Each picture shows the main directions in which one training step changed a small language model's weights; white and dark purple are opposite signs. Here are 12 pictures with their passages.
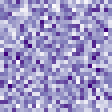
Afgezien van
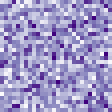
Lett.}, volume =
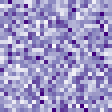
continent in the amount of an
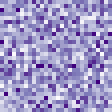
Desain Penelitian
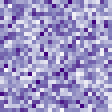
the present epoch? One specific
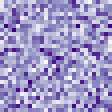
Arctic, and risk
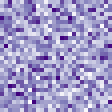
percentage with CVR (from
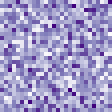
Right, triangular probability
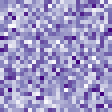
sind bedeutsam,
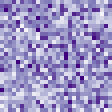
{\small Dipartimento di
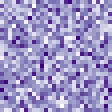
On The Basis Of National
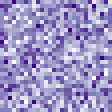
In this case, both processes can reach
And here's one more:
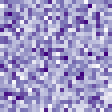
1. Марк Твен.
